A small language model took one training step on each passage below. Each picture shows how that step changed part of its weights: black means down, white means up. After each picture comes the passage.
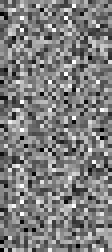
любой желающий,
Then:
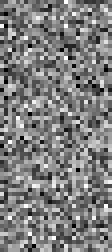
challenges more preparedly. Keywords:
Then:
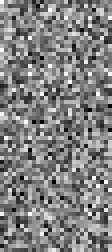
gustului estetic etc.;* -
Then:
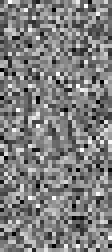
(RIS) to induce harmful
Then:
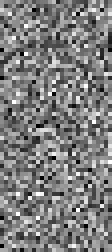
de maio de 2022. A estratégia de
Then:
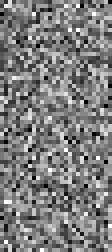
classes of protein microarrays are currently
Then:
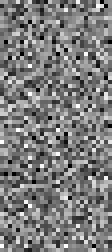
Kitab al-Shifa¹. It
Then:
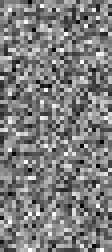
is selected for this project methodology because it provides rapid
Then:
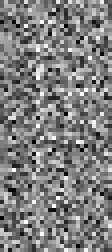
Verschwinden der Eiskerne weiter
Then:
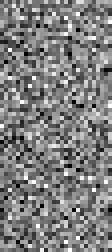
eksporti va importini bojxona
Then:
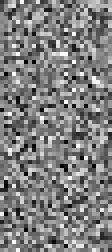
того, збільшується
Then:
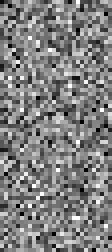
I_05 Dangerous scenario A list of
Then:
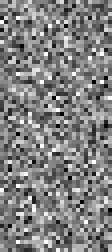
Makerere University, Uganda Dr.
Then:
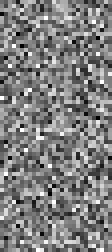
in Malaysia: a comparative analysis,"
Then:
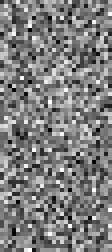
There was one woman who had urinary tract
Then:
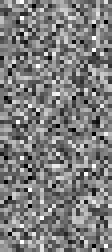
by democratisation, liberalisation, and
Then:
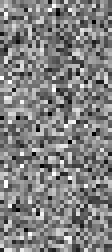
were several specimens recognised as members of
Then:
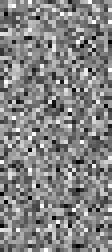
the Lemniscate Curve Tests.
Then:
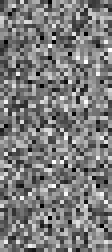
economy, and urban identity. While the Governor
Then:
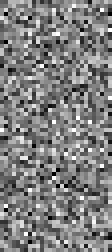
bo'lmasligi, qaramlik
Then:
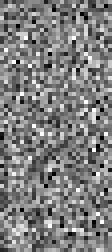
idade gestacional, entre 3 minutos ou
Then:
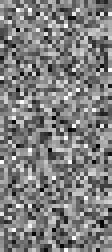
says: whilst challenging, the pandemic
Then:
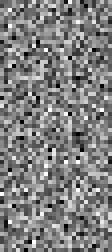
impacts of LEZ were found to be
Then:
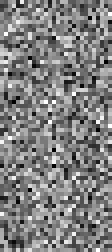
shown in Fig. 9, in the projectile
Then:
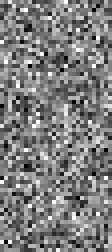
Author(s) Victoria Mora,
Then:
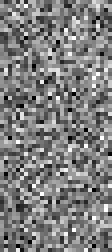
fungsi (barangkali, kalau
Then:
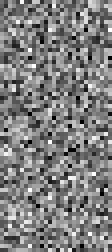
características, tiene sus propias implicaciones,
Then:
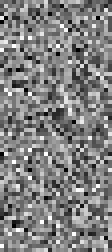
Verture and James Hutton Institute research
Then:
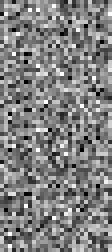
miqdordagi kreditlar hajmida
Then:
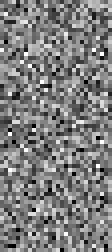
is aimed entrepreneurship,
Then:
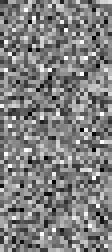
Conflict of interest There is no conflict of
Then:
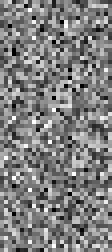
both devices and service division can be an extension for
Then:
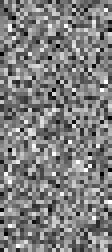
TJ in a simplified way, using the
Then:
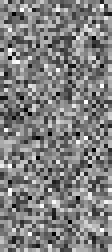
coli* 1. Introduction Access to water is
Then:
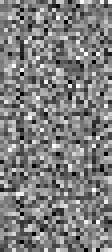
ele alan bütüncül bir
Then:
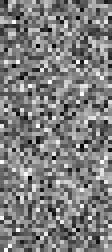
the administrators and principals of several schools from
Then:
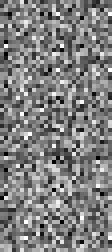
languages in duration mismatch conditions. Random
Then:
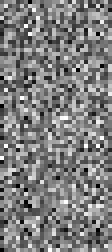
maneira a maior abrangência de cursos observada
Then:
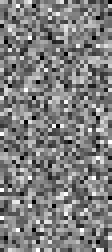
подвергается *проверке*
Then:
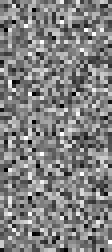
These techniques are compared using different comparison measures such as accuracy,
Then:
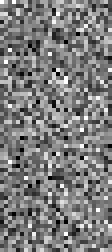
truth about Aspen to Maxon or not and
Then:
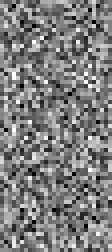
бағишланади. Шарқ
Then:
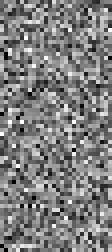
studied by optical microscopy [13, 30]
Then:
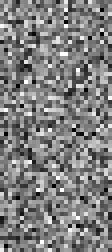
fonts. But the font size depends
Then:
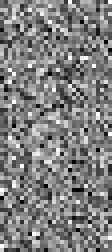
reactive oxygen species (ROS)
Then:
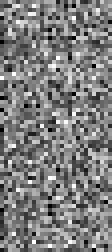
financial relations predetermines the peculiarities of
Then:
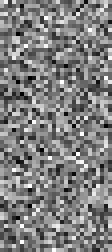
warunków utrzymania,
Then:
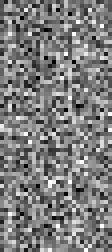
resource developed? What is the intended purpose of the
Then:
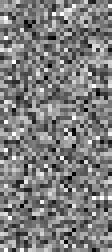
залишків лікарського
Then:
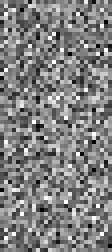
de se avançar na exata compreensão
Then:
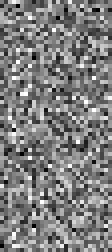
grammar of the initial English version.
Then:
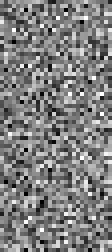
Alberti *et al.*, "CRONO:
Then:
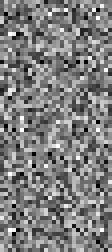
three parts: climb, cruise and descent
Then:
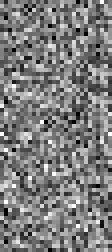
ط.د سليمان
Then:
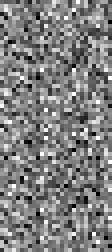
كان المقصود ربع
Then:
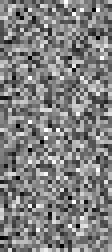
activation show that the transition state is highly
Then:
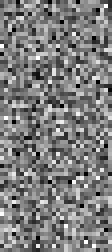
dictionaries were compiled to facilitate the study
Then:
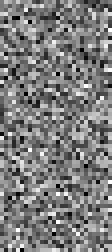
journey. The intervention program is suggested
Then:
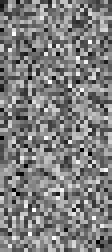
time, the United Kingdom) declared having
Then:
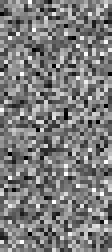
que sustentam a subordinação das mulheres
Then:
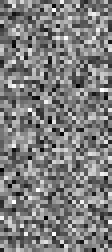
people with disability in the world, this represents 20%
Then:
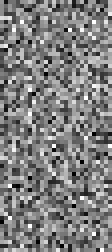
diameter class of 25–35 mm was, on
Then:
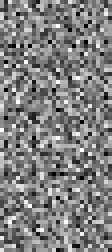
*Schülerjahre: Wie Kinder
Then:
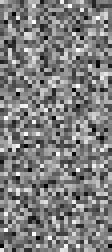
[6]. The primary challenge is to deliver comparable performance
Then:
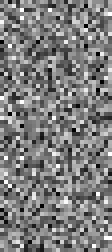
Filipino kumpara sa
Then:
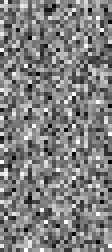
ب. تأثير التجارة
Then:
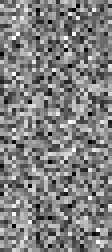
документов на переданные земли для
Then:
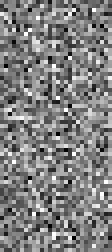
*Tetraponera aethiops*,
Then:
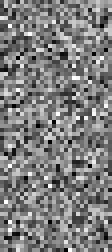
East European countries, former USSR states and
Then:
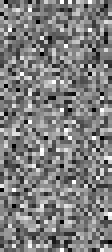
et les flux de travail qui appuient
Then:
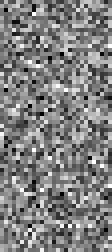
navigation dans le cyberspace. En
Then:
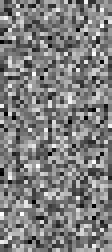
fuel emulsion possesses the properties of an
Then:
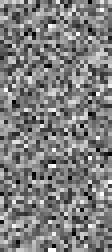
оставшуюся часть, не
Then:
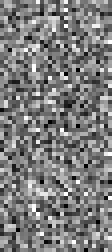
kursantlarni hayotiy ko'nikmalarini
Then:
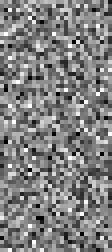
one molecule of cystine requiring five
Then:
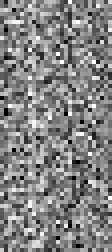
components of the NASA-TLX categorized
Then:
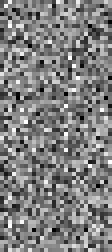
– model with competitive inhibitor to S_1
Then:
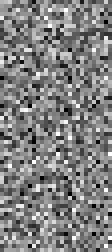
volstrekt onduidelijk. En ik kan
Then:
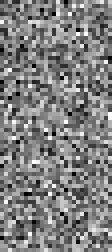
and alternative educational organizations are trying to offer an education
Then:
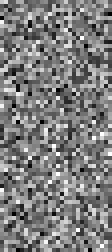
The Allahabad Museum,
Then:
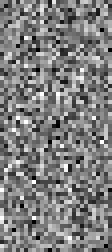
anomaly in other universities.” “Welcome
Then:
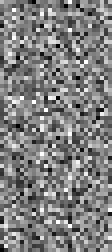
fields fall under the Schuppen belt and
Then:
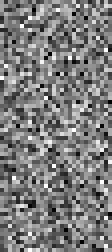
non-recyclables have zero recovery potential
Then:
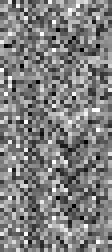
tashkil qilishning xususiyatlari..... 660
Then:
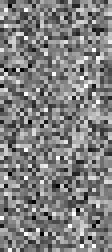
va uni samarali amalga oshirish chora tadbirlari
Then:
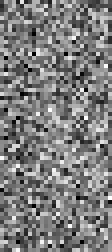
absorbance in the visible range. The absorption
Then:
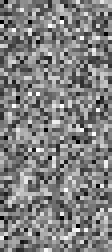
data from weeded plots revealed no significant variation
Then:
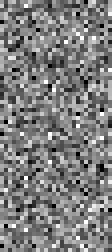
olanaklar tanımaktadır
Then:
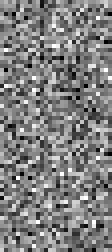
kasbiy kompetentlikni shakllantirishda fanlar
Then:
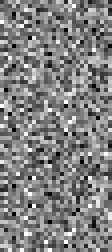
Беларусь РГАДА –
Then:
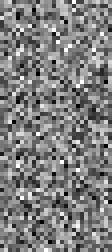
with various face positions. The proposed system involves the
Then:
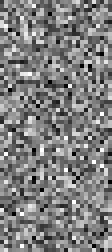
S as *Paragus pulcherrimus*.
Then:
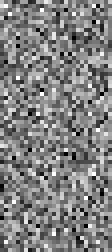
los partidos y congresistas a resolver
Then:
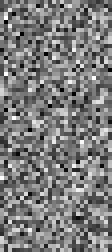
spatial structure[8]. The B phase,
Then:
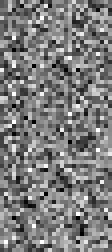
should be protected in a secure manner and if the
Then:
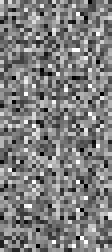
que el IAB había construido y en la que
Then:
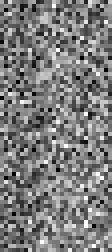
então o termo começou a ser usado
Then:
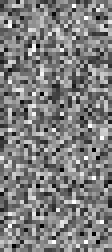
meet the need and interest of the students as individuals and
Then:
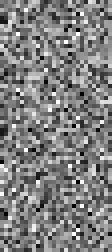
una tasa de crecimiento del PIB del
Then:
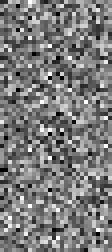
some of the environmental problems associated with this practice. In
